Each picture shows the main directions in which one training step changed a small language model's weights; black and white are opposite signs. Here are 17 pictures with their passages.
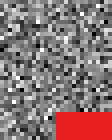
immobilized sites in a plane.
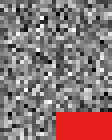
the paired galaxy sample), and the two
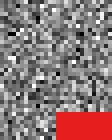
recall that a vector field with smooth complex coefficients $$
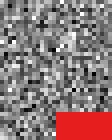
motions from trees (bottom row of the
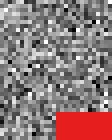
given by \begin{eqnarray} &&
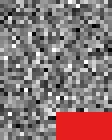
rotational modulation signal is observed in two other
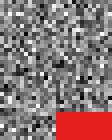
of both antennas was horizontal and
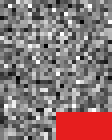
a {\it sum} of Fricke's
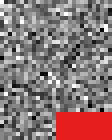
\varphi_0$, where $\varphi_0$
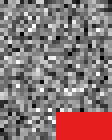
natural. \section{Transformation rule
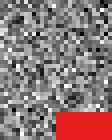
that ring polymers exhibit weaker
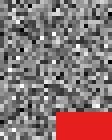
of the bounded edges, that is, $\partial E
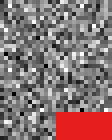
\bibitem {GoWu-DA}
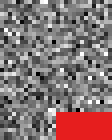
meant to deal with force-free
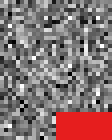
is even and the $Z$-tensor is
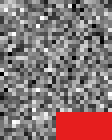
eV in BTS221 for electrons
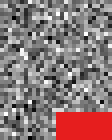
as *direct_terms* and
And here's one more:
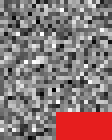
shows that, for reasonably sized
